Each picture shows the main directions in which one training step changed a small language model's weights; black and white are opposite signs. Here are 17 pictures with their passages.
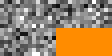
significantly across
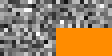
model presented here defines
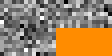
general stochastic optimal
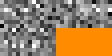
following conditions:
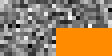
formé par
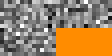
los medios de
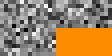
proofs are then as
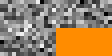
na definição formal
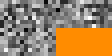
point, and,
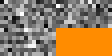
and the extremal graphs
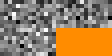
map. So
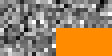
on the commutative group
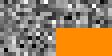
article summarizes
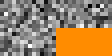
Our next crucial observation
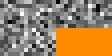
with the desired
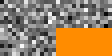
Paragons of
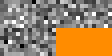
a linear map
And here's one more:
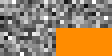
responsable et
